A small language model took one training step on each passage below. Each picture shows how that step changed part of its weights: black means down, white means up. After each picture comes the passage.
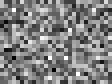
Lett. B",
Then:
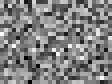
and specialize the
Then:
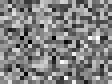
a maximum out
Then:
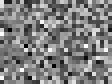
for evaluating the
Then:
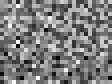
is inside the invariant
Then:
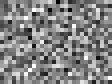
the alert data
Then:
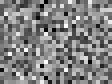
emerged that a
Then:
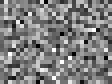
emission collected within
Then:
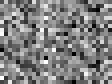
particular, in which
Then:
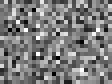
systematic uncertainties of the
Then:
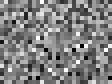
making the assumption that
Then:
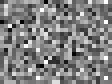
analysis scripts
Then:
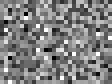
distribution depends weakly on
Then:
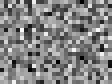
and there is a
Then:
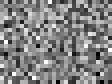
dimension), we will
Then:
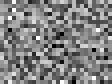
(red) are
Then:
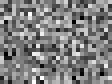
test images for experimental
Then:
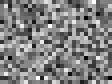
the cosmic IR background
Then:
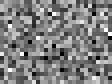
be prominent
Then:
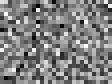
few hundred
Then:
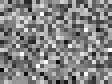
the fact that
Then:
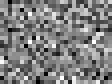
step by step on
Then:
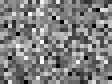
study the effect of
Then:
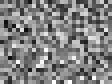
these can be only
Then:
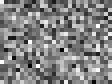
factor for two different
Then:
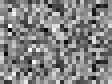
m$ with probability
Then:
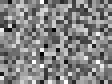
Since for all
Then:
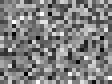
The summation of
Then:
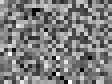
connects weak solutions
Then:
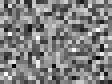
and $y$
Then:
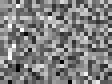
is not defined or
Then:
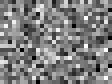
supercontinuum using
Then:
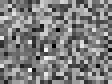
a sample of atmospheric
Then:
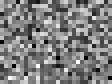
of the corresponding
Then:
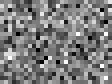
our design of deep
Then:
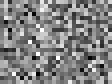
density contours at
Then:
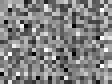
cross section can reach
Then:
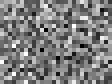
also identified with the
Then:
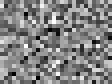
where $|j ,
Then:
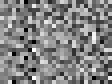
are also clearly
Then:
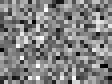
system. In the
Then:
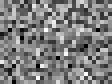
have been possible thanks
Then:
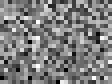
continuous (Definition
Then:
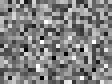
can be found:
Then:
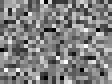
production rates by slow
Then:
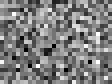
very different areas of
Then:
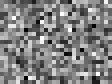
All supports
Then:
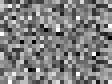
$S$ is
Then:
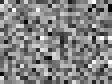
EUV line).
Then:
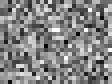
to the Laplace
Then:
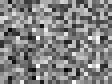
a reduced expression
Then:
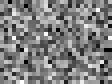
this map in
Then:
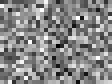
3}). Furthermore all
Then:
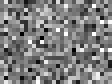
vector invariants: polarization
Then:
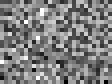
For $A$
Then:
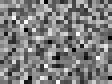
along the base and
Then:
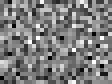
attention layers with 8
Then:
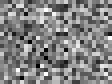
2-real maximal
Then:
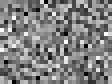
managed to prove
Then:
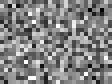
the eigenvectors
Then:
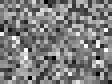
$. Solving
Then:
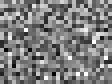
by virtue of
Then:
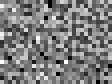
if $I$
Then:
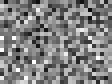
at all,
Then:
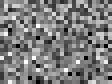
raises the question
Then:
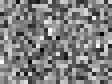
of spins with
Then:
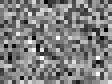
$. Hereafter,
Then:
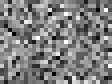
as a function of
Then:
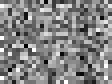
up, we obtain
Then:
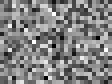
claims that the
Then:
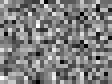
smaller and correspond to
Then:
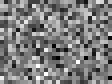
on the left of
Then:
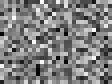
were members,
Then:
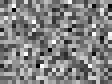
Any holomorphic
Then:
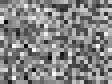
1$, we have
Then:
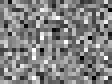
interval censored
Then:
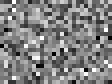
(gas removal
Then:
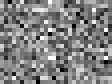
Van A.
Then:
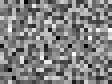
are developed in Section
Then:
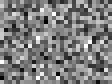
write $f$
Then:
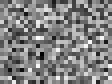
left-invariant Einstein
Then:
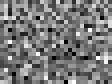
structures with microscale
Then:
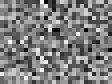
across the whole
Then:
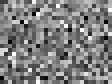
We call such matter
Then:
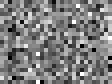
first-order differential
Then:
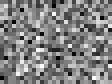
domains. In optimal
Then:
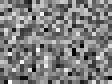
the situation substantially
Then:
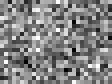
a smooth family.
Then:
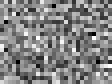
type 1 gauge
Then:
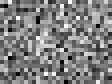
side modes emerge
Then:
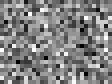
First, we shall
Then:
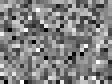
$\alpha$ so
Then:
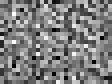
interesting property of the
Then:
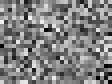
we have introduced the
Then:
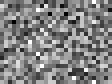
low energy –
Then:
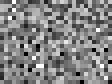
(not necessarily
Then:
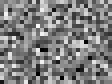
energy efficiency, improve
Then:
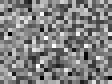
the phase space
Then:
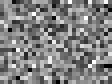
sharper bound
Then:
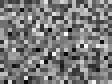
two end point
